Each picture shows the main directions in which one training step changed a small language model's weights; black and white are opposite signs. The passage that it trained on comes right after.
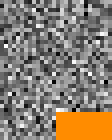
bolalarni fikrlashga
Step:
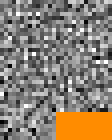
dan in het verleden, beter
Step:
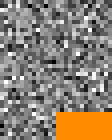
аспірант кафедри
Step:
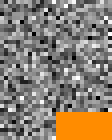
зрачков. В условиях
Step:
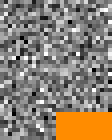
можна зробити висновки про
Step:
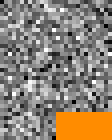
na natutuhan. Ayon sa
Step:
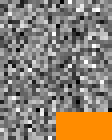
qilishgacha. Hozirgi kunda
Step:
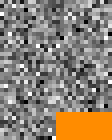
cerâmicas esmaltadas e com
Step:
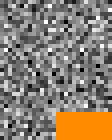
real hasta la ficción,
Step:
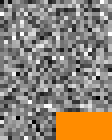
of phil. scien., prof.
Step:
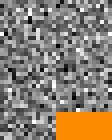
стратегияси. -Т.:
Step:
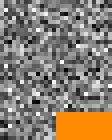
questionamentos sobre a efetividade
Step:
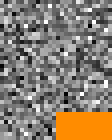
in the Dark’ karya Mary
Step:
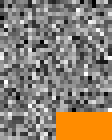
інтересів Робота
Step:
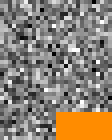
*Arquitetura Revista*
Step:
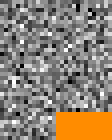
papéis que ocupam na
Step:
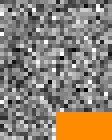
психологиясини инобатга
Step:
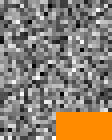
aanbieden van een
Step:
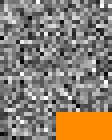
objetivo mais estrito que era o
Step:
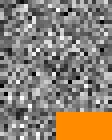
was introduced in conditions of
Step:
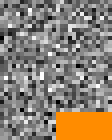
instituții ale statului care își
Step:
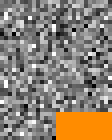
якості, як самокритичність,
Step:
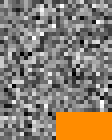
Management ownership and
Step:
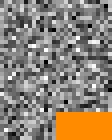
et de Gestion (FASEG)
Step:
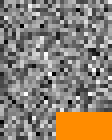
apresentação da trajetória
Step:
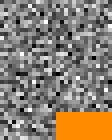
Jan Mossin dit model
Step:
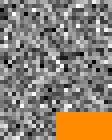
dando origem à expressão
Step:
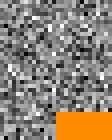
o'qituvchilar uchun metodik
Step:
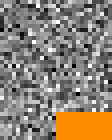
makon va boshqalar. Bu
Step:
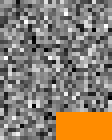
даних. На четвертому
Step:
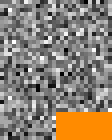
shikari, eruvchi tolalar,
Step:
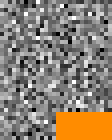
o'xshaydi. Havo
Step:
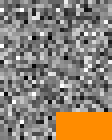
contratado o seguro em anos
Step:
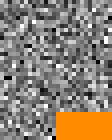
vositasi bo'lmish yosh
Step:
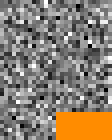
23 Sadriddinov
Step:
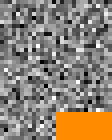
из Китая в восточные
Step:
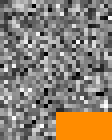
integrado de abastecimento de
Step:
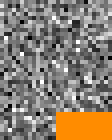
Твердый шанкр -
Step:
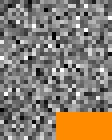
fonction essentielle: la
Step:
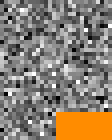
Systematic Review and
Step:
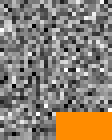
an early and unwanted
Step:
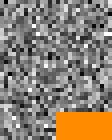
проблематиці. Попри
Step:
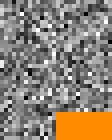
qilinmoqda. Bundan
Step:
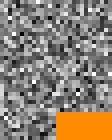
большую нагрузку для
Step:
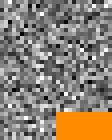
ikki yuridik shaxslar
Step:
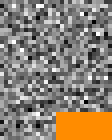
FORSbase betreibt,
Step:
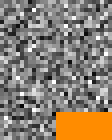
tenaga kerja dapat
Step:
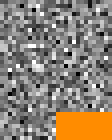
цели и сущности образа
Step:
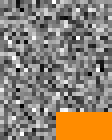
аниқланди. Минерал
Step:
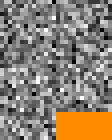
the issues of the relevance of
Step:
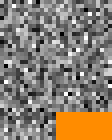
Autores - Santiago
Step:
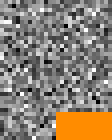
cuenta, este indicador se toma
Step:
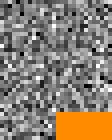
Raquel von Randow, op.
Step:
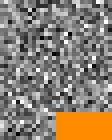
sebagai ukuran dalam
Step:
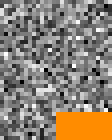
citra merek akan menjadi
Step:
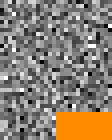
dasturi bilan ishlash, uni
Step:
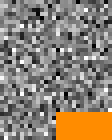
rêver » et s'efforce
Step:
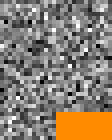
una manifestación extrema de la
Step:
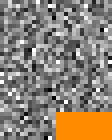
разные черты характера
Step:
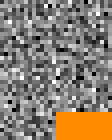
nomidagi ToshDO‘TAU
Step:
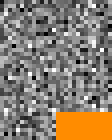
Бундан ташқари,
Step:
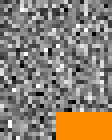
students' journalistic
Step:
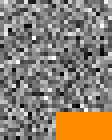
*i)* la base di dati
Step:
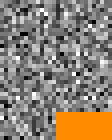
que el profesorado se enfrenta
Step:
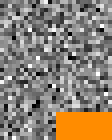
з контрольних гнізд не
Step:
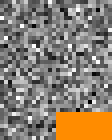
pela Universidade Federal de
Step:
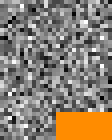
meningkatkan kemampuan
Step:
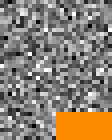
large serif line) and
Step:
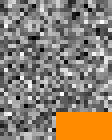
farqlar bor yoki
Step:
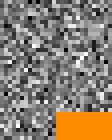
8. o'zgalarni yukini
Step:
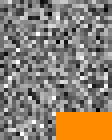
Büro des BMBF).
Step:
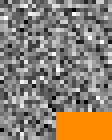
surgem os primeiros estudos
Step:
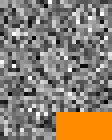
был употреблен
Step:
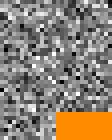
PA Plantas cultivadas em
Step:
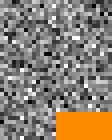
“azul saúde”, “led
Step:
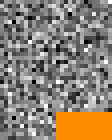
Comuni della Provincia di
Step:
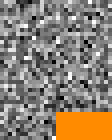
faoliyatga jalb etadi.
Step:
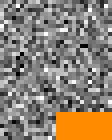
равишда 2-қисмда
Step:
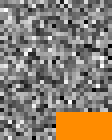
úzkostná porucha
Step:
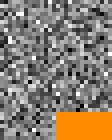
documents and literature.
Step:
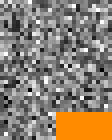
Grenzwerte nach der
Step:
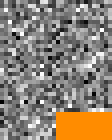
tufayli yangi ertaklar
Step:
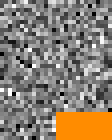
to instructing them to the
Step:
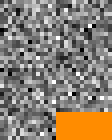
dataset *kaggle*.
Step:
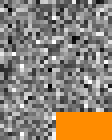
Профессор А.М.
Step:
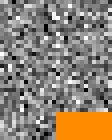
assumiram um caráter
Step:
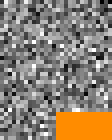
qanday adamnıń
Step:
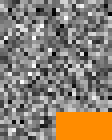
Brasil: Padrões de
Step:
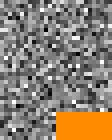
de cámaras más potentes
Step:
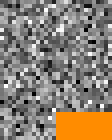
wilayahnya diakui
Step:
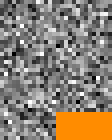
Causes and Cures*.
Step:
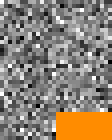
individual style of activity, the
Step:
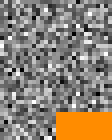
algunos dejaron de asistir
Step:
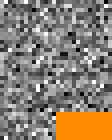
Серед музичних гуртів
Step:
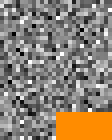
o'tirardi. Shu
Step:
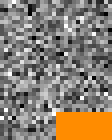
to‘g‘ri va muqobil
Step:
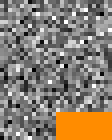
„alla " so‘zi indeks
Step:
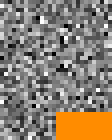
absolutamente necessario que
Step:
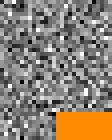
untuk membangun daya itu
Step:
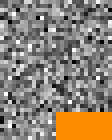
a los dueños del Proyecto
